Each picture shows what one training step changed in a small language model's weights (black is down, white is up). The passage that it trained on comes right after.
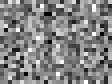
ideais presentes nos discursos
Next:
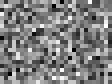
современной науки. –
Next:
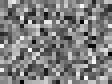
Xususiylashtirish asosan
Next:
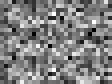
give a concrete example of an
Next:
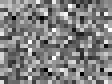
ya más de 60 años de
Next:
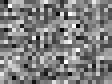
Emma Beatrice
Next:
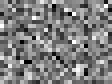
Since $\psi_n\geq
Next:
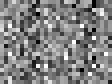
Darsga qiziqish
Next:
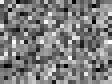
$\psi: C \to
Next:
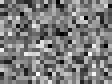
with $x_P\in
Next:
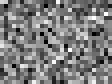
problem (\ref{me}) has
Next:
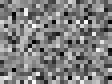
asosiy vazifalardan
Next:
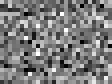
identities (3) and
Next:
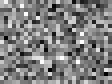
first $I_1$. Using
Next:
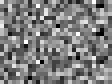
0$, we deduce that on the
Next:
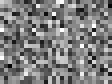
has a strictly smaller number of vertices
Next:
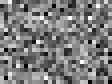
generically, elements belong to connected
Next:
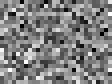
determine that $ a= c $.
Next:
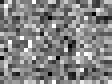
melakukan operasional
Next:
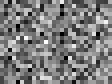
\times \EE$ were
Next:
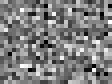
In particular, the fixed point is
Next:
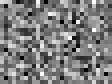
is to acknowledge that the
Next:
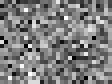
for all $a$ by
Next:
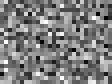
\noindent{\bf Key words
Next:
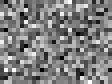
Sport faoliyatida,
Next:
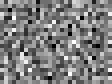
*10. Konferencija
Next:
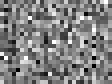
A ulteriore conferma
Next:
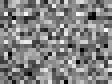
di atas dapat
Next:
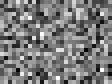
Ibidem. 33 E.
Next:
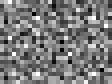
main results read as follows.
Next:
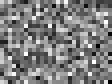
of objects isomorphic to finitely generated
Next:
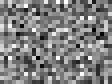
hyperreal infinitesimal number.
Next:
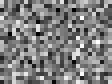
et contradictoires. Les
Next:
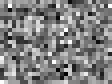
Physical Activity and Sport
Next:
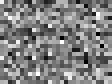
by the choice of parameters, which
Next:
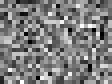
all $\mu \in {\mathbb
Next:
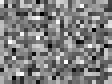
certain energy minimizing solutions to
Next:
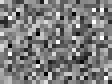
fikr yuritish,
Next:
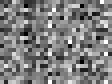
Hammond, J.
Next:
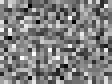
correct treatment of diverse
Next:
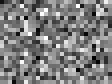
mereka sehingga
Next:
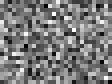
for some integer $k$, then
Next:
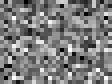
is an extension of the principle of
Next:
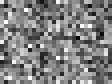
extensional logic she also
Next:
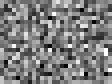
correct after at least two times
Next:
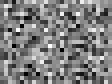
negara ini dengan penuh
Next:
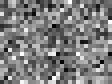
(представлено в
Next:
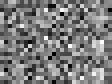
(Агдере) на
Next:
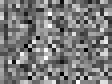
- PhD in Tech.
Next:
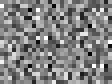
janr imkoniyatlarini
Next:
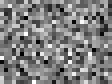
see that $K_I$
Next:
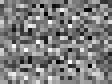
speaking, the proof of Theorem
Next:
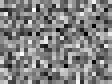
Universidad de Costa
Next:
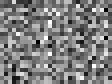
jamiyat, sharq
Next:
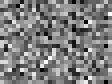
un mes antes de la
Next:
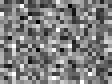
so that the new basis functions satisfy
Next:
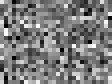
not appear in this section. For
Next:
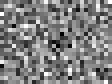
в документах
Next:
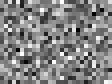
um importante contributo para a
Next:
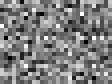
C}_k$, so that
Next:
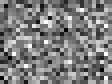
\end{equation} for
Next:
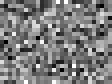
on $V$ and some
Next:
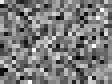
3-manifold $M$ is
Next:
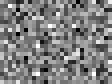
que la notion de protection de
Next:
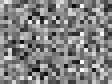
haqidagi bilimlarni
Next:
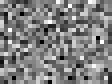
$\Lambda^2$ case we
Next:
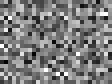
dette er John
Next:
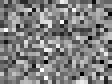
given by \begin{align*}
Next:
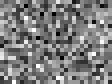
$d$ neighbors.
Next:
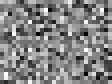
hatto xulosalarni ham
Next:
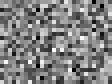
își are domiciliul
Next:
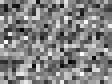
expectation with respect to the distribution
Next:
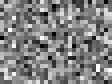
Данные этой
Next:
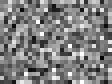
пиридинаты и
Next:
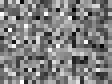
la comptabilité et de
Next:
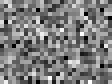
converges in some Sobolev space
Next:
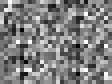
жиноят процессида
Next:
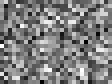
\begin{enumerate} \item
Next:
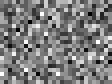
yerine Çin,
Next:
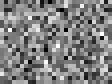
celeridade; - No
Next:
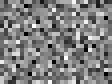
med præsentationen
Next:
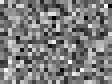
in $D_n$ corresponding
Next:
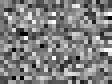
in any significant way, but we
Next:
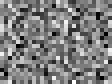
linearization effect.* In this
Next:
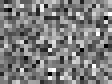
Se consideră că, sunt
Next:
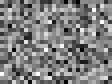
|s|$, there exists
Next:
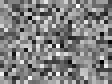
milliy rassomchilik
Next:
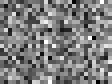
\chi _{B} \quad
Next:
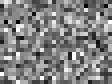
the main table corresponding to workers
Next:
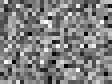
\mpn Department of
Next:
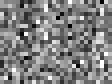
- неформальна
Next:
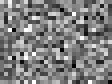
above when $V_i$
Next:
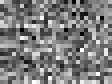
populations and ECM, we
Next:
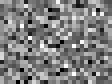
the following $T^2$
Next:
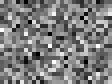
as a $t$-invariant differential
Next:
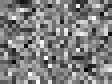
setting, there is room to
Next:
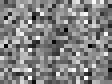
mahoratidan darak
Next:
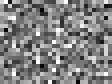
are quite stable and during the
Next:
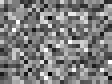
to pytanie,
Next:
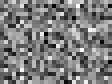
Later stelle men de
